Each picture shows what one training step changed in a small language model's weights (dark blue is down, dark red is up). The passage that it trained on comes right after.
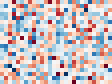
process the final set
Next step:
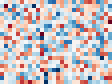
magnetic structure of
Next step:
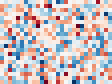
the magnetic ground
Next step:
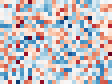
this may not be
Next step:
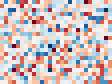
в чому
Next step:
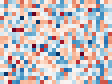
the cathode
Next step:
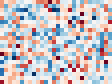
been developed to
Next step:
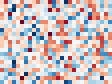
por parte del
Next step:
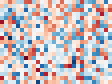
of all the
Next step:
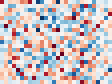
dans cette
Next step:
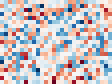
and thus are not
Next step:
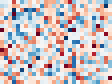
Based on the
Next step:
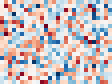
du fonds
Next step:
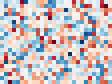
that ends in
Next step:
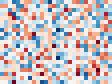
root mean
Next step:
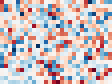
has limited
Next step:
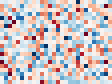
contato entre
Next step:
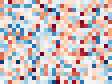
developed human
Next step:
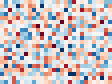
Kral I.
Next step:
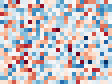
and neutral
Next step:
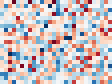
processing, we
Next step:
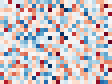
curve corresponds
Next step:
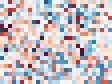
being defined.
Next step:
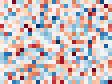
z})$ may be
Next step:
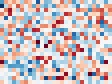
corresponding to an
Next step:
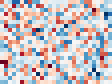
random search
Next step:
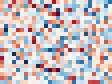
introducing a general
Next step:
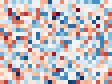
can be generated
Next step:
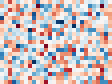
sujeita à
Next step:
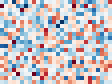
with its initial position
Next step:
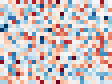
va shunday
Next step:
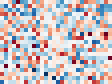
and its influence
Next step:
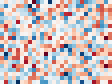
This approach corresponds
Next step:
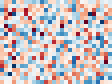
some degree from
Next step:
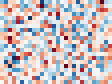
redshift distributions,
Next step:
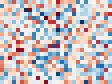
meson is not
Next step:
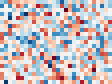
to light scattering
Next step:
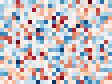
power consumption
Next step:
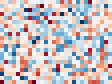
effect was not
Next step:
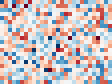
a three-dimensional
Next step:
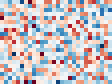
scale quite
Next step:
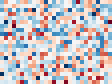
knowledge in
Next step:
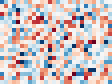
has begun
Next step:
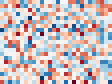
fields, which,
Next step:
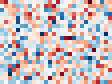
del rischio
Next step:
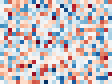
an order of
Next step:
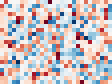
cat map).
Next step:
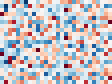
Data Science and
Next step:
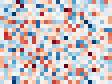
kpc and
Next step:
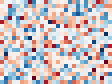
CI configuration
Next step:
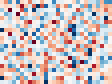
representative of the
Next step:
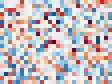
the periods.
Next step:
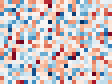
is. Bij
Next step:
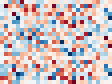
not describe the
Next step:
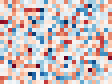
que no hay
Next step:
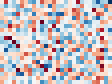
data sets,
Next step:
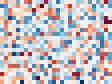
expressed in the
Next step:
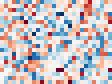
ser estudada para
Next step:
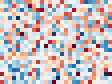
Arbeit an
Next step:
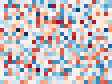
an award
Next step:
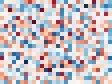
at a global
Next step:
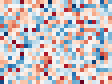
throughput. If
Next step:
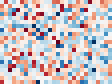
symmetry assumptions
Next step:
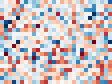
descrição de
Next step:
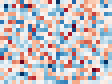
travel and control
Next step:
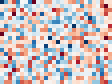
it follows that:
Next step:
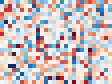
solution of the second
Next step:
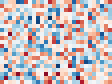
motivated by
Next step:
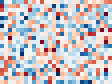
for worker
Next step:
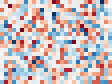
neural network model
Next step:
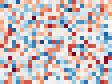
iterate over
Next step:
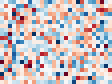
mark the range of
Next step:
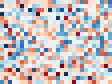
the object of
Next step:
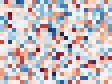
études dans
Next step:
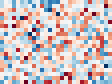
This study focuses
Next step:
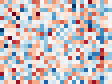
noise ratio of the
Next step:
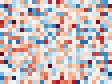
region. We
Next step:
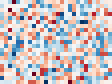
is also one of
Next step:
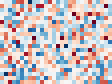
the authors
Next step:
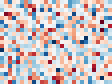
extension of
